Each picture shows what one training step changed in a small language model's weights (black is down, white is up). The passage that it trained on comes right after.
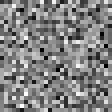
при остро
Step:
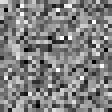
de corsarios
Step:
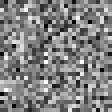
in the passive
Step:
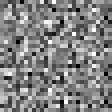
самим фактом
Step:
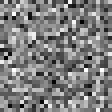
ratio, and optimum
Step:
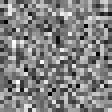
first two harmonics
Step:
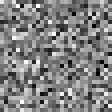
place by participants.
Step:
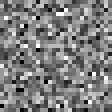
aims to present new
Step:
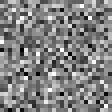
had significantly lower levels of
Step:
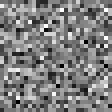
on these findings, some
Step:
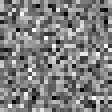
examines that special attention
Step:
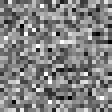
same reasoning as
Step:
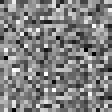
more detailed information, can
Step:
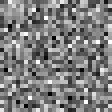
of Notre
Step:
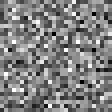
and logistics
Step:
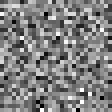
behind the scene
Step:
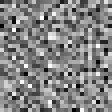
a few difficulties
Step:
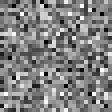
the presence of a
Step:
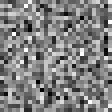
olib boradi:
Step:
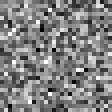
extra polarization states. The
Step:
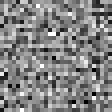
substantial impact on gravitational wave
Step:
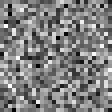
Among phenol
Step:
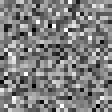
data findable, including
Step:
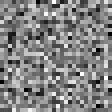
ularning natijaviylikini
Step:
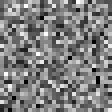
ParsCit with
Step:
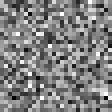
It also serves as
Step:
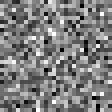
the systematic flexibility
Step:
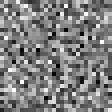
the Decolonial
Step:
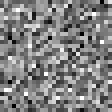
of the provisions and
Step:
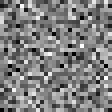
Energy prices By
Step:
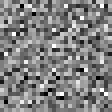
institutions. By
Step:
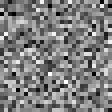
revision as the
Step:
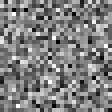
esc, II}
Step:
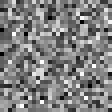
folios: el
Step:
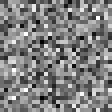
Sciences, University of
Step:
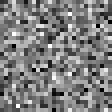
as early childhood development
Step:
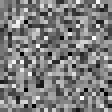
O Controle
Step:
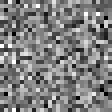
be longer at lower
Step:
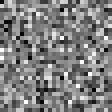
values have to be
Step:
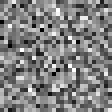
vs high dose
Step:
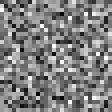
is recommended that while
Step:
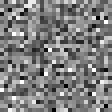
and function, along with
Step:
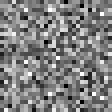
the few state models accounting
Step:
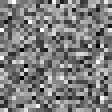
description of temperature and then
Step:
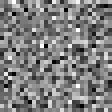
SHE have a significant
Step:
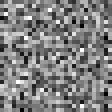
va shiddatli
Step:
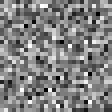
is difficult to say
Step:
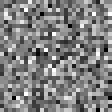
ularda modernizatsiya
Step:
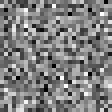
potential to translate into
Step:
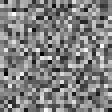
R, et al.
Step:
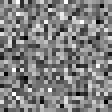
у результаті
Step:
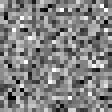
operating situations.
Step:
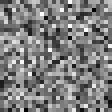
Oficial al
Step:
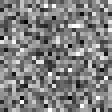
no roasting as
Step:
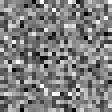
- Bashar,
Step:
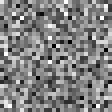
String fragmentation models
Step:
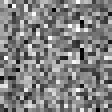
quali è
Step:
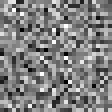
every transition $t
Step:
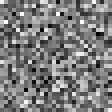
2018 Assessment and
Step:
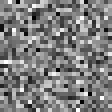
address the economic effects of
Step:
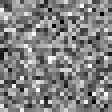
coupling makes the analysis more
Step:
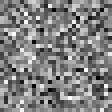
hole. We also showed
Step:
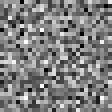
the design of BN
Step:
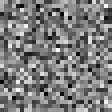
slang) -
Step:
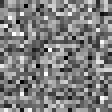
and comparison of current
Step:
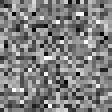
and student respondents. There
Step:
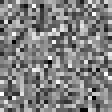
trabalhos de
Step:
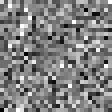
(LAAF) da
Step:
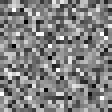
produce recommendations as
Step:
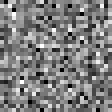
post, which was chosen
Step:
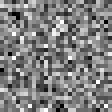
point on, we identify
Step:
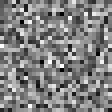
is well fitted by
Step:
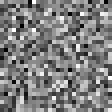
not only enrich fundamental
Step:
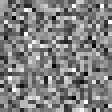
viewing calligraphic
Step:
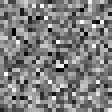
seems unusual
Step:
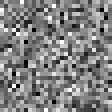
с использованием
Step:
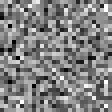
confusion matrix. The
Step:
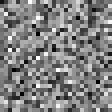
do processamento de
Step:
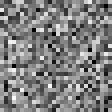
B. Wu,
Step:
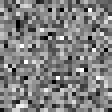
bands. Thus,
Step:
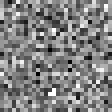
conflicting, reference
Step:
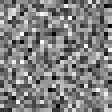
tarbiyasida eng
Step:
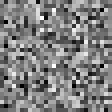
valid. We consider three
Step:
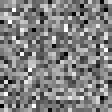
sequence of summations
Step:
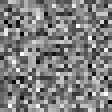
report forms was approved
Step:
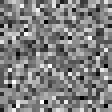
representation of a force depending
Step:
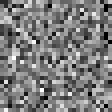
constant connectivity and
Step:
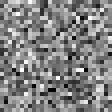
frequency. We can
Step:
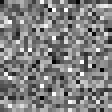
the Stevens
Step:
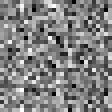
dock strategiska
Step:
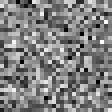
the model, list its
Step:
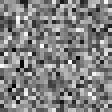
through a cross sectional
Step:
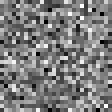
the following formula;
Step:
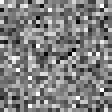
can be seen in Figure
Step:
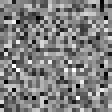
закладі і
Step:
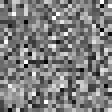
of recaptured
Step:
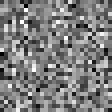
Langevin equations
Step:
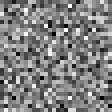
rating submission is
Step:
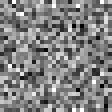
associated with having an infinite
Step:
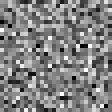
reflection coefficients must be
